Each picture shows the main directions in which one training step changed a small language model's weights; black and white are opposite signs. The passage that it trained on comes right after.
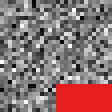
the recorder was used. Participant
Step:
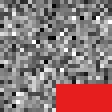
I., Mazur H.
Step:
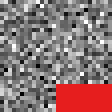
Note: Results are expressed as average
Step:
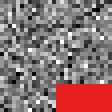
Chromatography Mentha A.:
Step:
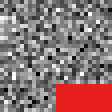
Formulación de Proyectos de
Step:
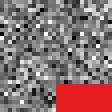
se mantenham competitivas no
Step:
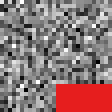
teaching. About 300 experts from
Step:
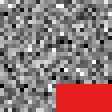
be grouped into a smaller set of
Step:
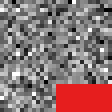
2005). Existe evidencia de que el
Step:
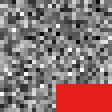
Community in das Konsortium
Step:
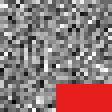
cases diagnosed every year. As per
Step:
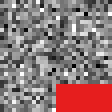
3-qatorga Qrim
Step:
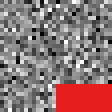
reflected by the antenna elements of
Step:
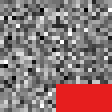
Landstraße. Саме
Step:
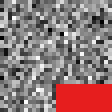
study 35 35 Micrografts+
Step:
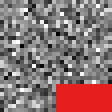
on equity in 2024 should be addressed
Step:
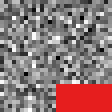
количества ежегодно
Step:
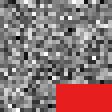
yuqori va o'rta
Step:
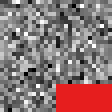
de vida y esto invita la
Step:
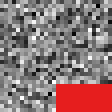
acid, and 3 c.c. of
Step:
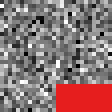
a difference in forest-dependent
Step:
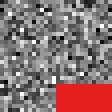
kommunikativ funksiyalarni amalga
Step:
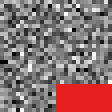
There are many researchers interested in this
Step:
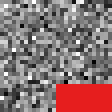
факторов производства
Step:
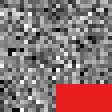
في الأغلب الأعم إلى
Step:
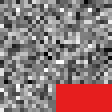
Martinez M., Minoso
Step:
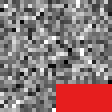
personalizadas, que consideram o
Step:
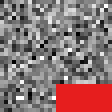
Richness", which measure the expressive
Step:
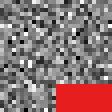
workloads are not exposed to the
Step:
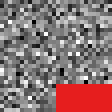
deles de contribuir efetivamente
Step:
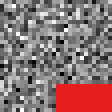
is performed by process of decomposition in
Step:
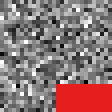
a public satisfaction survey which is conducted twice
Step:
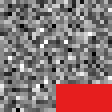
accompanied by at least two
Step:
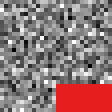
with double cutting at 40 and
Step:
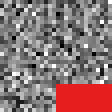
à ce que cet enseignement
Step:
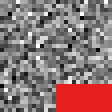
sinay boshlaydi. Bola turli
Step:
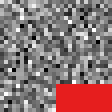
del caudal y litros
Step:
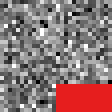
high-density sample. In addition to
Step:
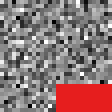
zamonaviy texnologiyalar amalga oshirishda
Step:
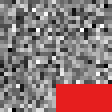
table value of t (99,
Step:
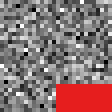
organ injuries were more in
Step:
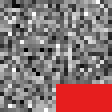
Julio Cano Lasso.
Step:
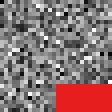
of Physiotherapy,
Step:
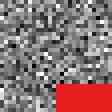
психопатологической сексуальной
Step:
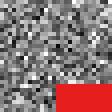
bo‘yicha, mrlld.
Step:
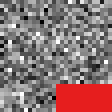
[Kumar, 2015], reflecting
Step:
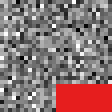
– ТШП) очередной
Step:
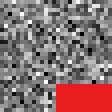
yondashuv talabalarning ijodiy faoliyatini va
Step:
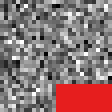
ўсиши ишончли
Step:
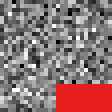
bioethanol of sample "B"
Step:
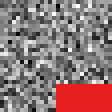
and Conservation: A handbook of
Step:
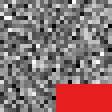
feedbacks, therefore, developing a good relationship
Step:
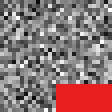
University of Medical Sciences, Shiraz,
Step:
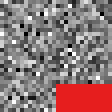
systems. Therefore, there are challenges in building
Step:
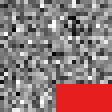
experimental details, X-ray
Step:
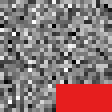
individual, regardless of their background,
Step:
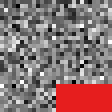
systèmes de récupération
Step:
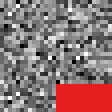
tem interrogado sobre os
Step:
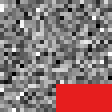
the water quality is deteriorating in different
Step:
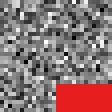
there is an internet connection.
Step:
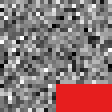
Archer, J.; Gibson,
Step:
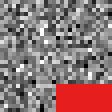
low, medium and high values, respectively;
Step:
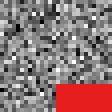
A. System Operation To analyze
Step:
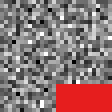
with tensions in troubled communities.
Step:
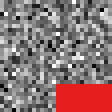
can arrange strategies for digital transformation in
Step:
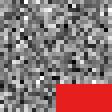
spectral information could provide promising results
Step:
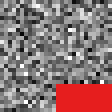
of Colloid and Interface Science
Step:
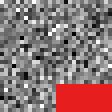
ni ninguna otra violencia sobre
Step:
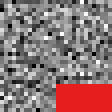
suspension cell cultures and
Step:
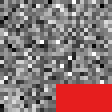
de Azevedo a temática da
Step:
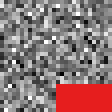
het algemeen in zeer
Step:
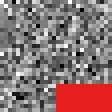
que representa un promedio de
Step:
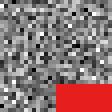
of an Intelligent Firm) and
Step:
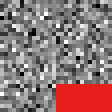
shakllantirishi kerak. Toshkent
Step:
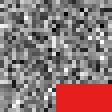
(2016) ressaltam que não há
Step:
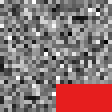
no âmbito mais amplo de
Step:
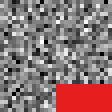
It may be observed from Fig. 5
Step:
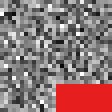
rejalashtirish asosida tashkil qilingan
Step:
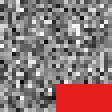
in ker razumevanje tega
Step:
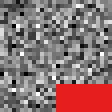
a particular situation of a CES in
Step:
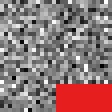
especially for mobile subnetworks where information
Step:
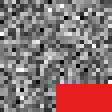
Consequently, these finding transformed the
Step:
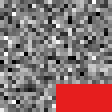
(2017). Proektuvannya
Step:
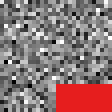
device that influences the process of communication
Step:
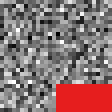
bovendien ten eerste
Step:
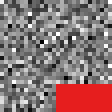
în cauză este doar una
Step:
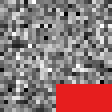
follow-up are based on the number of
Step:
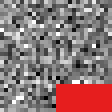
SAYLOVGA OID
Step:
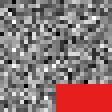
достаточно сложном
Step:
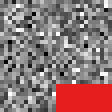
korgazmalar hullas har
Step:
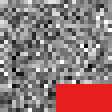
interiore di Dio, che produce
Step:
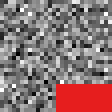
confirm the above points and to reveal the features
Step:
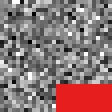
whole float life the RMS between
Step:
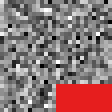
values to a certain range based on the user
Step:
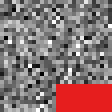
minutes at most, provide hints about
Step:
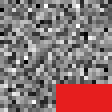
refers to the daylighting and
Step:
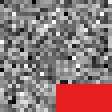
was actively pursued at the
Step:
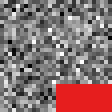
For the 53 read values, SR
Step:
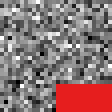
se unían mediante tiras
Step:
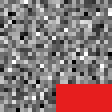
isimleri verilmiştir.
